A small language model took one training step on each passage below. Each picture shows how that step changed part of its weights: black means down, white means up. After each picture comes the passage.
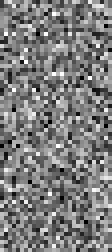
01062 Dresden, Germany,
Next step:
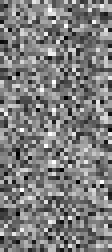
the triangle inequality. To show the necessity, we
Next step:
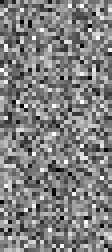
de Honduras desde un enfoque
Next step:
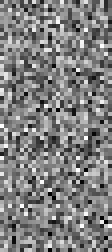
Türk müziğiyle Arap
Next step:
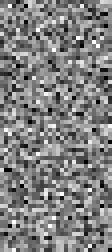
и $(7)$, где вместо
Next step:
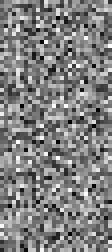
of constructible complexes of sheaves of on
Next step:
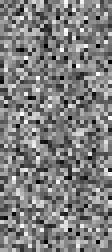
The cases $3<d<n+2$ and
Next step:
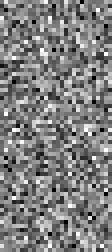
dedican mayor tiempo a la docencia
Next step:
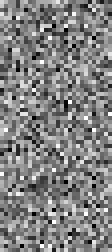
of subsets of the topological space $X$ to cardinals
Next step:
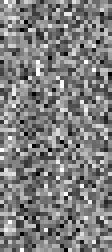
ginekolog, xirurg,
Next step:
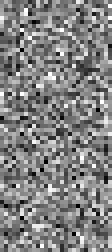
immediato senza richiedere una
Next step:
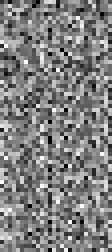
کمیت افشاء و
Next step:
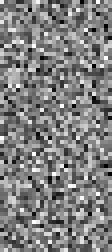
Let $\p\in\Spec(R)$ with
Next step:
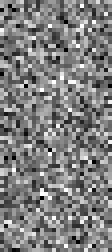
podem afetar a distribuição e produtividade das
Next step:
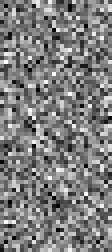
Federal da Bahia, Campus
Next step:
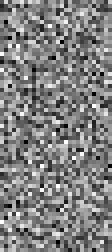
permutation of $E$ such that
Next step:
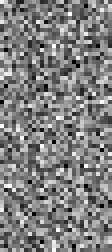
1 \in \mathbf{B}$. There are only two
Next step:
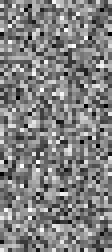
belong to the same triangle of $\lambda\in
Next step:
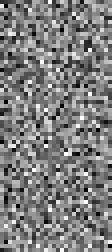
chiqarish samaradorligini ta’minlashga
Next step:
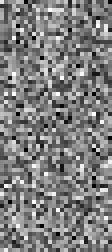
defined our infinite products, $\varphi(k)$ always
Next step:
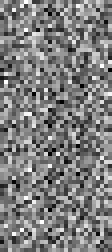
of Academic Research. – 2025. – Т.
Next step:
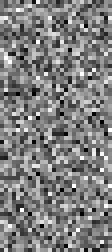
desse modo, nunca foram tão
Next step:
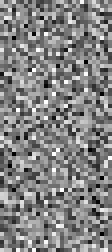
( \forall \theta_1, \theta_2
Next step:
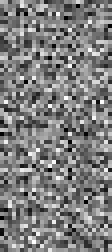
Therefore, by the triality theory, we know that \[
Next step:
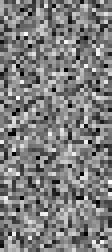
historical sciences (Ukraine,
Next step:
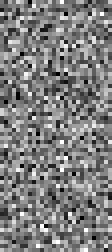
includes all functions with polynomial growth. We will
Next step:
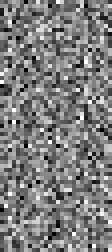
продукции до ее реализации конечному
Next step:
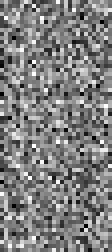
To validate the practicality of our approach,
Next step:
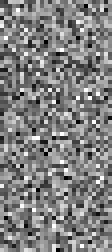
\] Clearly $\pi_{1}\left( \partial
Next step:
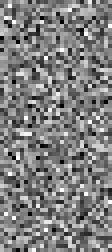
(u+v,v)\Leftrightarrow \phi
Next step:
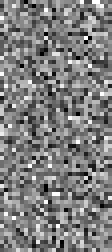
o'yinlar orqali test savollarini
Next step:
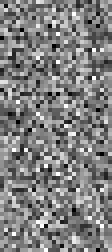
9,2% sont affectés par la
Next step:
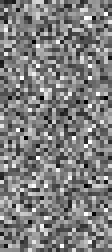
space is the natural domain of the extended Hamiltonian functions
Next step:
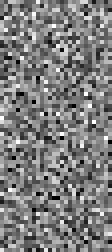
any rational vector. Let $\nabla$ be a bundle
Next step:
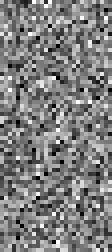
virtuosa Isabel, por su parte, al
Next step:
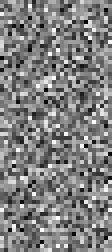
Sigma* por exemplo não enfatiza a
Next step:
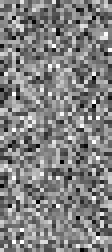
view of mentioned above result from [1] to prove that
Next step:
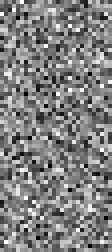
Boston, Some cases of the
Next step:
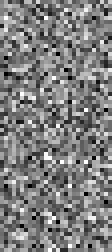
п.' × 'Ренет
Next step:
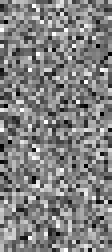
point $a$, like the ones considered in
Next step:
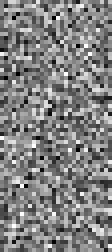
and Lyapunov vectors.} We compute the
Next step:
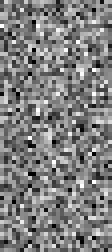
o método utilizado foi mormente
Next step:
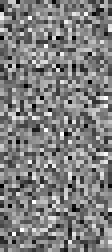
its infinitesimal construction for completeness. As known, the
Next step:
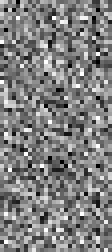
Vibro Acústica (DVA),
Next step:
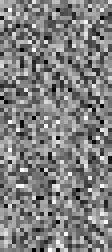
düzenbazlık (bir kişiye
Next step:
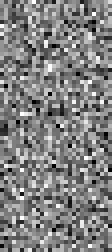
we have calculated the partial convergents
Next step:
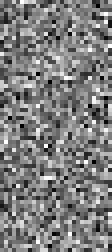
inequality. (Here and throughout, we will use
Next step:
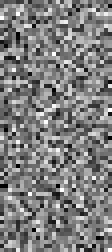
yields $$\mathcal{P(H)}\ni
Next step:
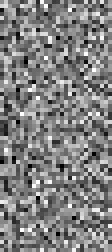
we hope that problems in reaction networks,
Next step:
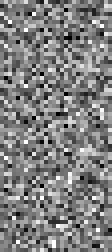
\end{thm} \begin{proof}
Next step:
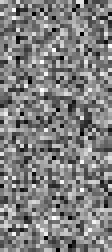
структура, преобладание малого и
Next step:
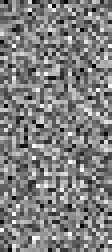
then either $G/M_G$ is a
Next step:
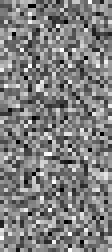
do software IRAMUTEQ na
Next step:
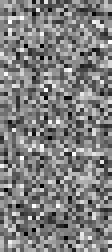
\end{la} It follows that for large
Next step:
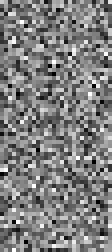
by advection, but rather by the complex physics
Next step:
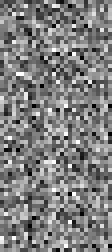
con il fatto che le idee non
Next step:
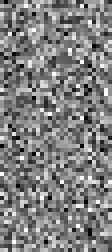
участке трубы по формуле
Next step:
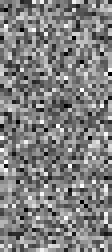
Assim, por um lado, a aventura
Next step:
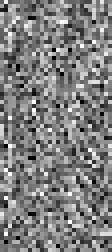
como elementos como liderança,
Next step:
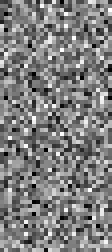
construct three similar commutative quotient ring——field.
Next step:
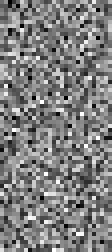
$\Lambda$-module coincide with the maximal rigid
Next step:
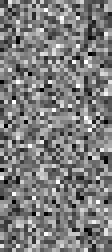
понимается процесс формирования и
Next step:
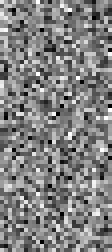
\leqno{(2.4)} $$ By considering
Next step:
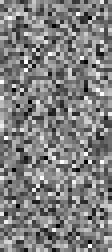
va virtual haqiqat (VR) texnologiyalaridan
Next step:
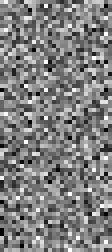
В.О. Злочин проти
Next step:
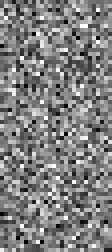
follows that $\Gamma_p(N)\bigcap
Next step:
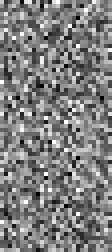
است. در این خصوص یک
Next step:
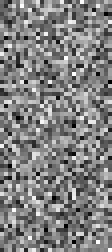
of $x_i$. (Recall that
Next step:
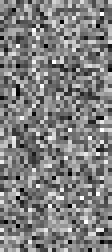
initialized according to a normal distribution centered at
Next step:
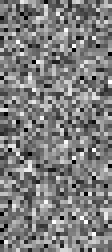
provided $g$ and $\tilde{g}$ are linearly
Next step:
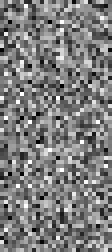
zusammen 1040 M. „Bei einer
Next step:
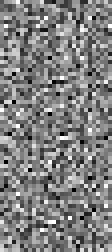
$\G$ over $\Z $ with complex points $\G
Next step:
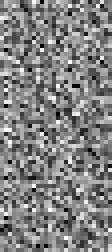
= l\ot h$. \roster \smallskip
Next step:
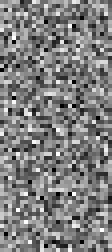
divine di Eros (che rende folli
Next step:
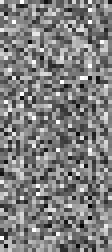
is large. For $q=2$ this was already
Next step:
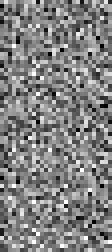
on the physics of the problem, additional prior assumptions
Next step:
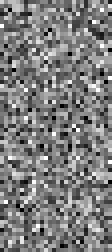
and A.~Koschan, {\it Computer
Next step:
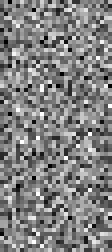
of the constant order policy when the lead time
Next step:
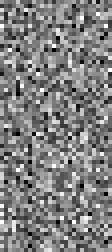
that a family $\cF\subseteq 2^{[n]}$
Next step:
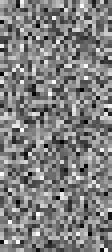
the Langlands parameter for $\sigma$. For
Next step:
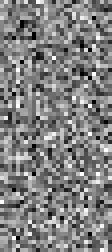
depósitos a largo plazo para
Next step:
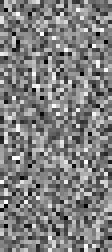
Latitud Nº individuos Referencia 15
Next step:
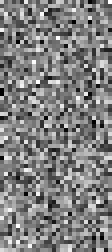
and areas of increasing value added in the
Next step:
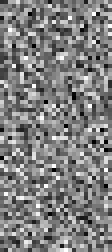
case where $\orG$ is a triangle. This
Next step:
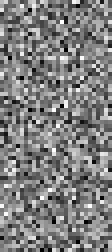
the colon. For any probability measure $\mu \in
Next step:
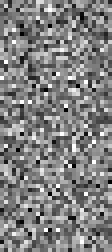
hace cinco años. - La
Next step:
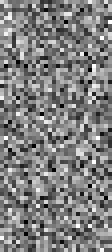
B \in M_n(\C)$ with
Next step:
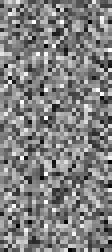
C. R., Pieck C. L.
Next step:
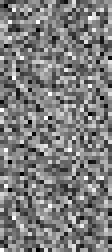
have been already determined. Let us put then
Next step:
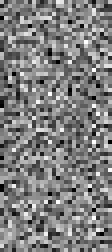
bounds are established in Section III. The numerical studies are
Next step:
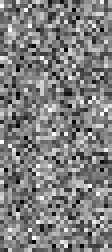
investimentos, tanto para o setor
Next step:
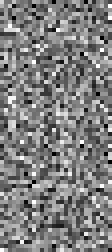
S$ one has Luna's slice theorem
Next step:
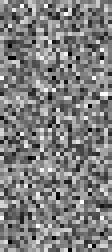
ta ko'p. Masalada qancha
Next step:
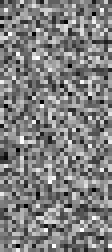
we can write\\ \begin{align*}
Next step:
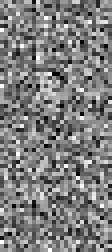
Marghiloman și-a continuat
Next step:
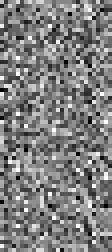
платить не франк и не
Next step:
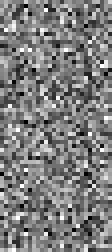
тримається на поверхні води та
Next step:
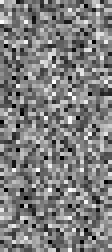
do coco na culinária, onde seus diversos
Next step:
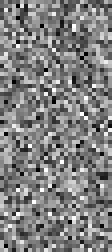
crack propagation in elastic materials,
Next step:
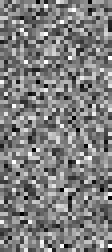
locally convex spaces. Then the differentiation operator
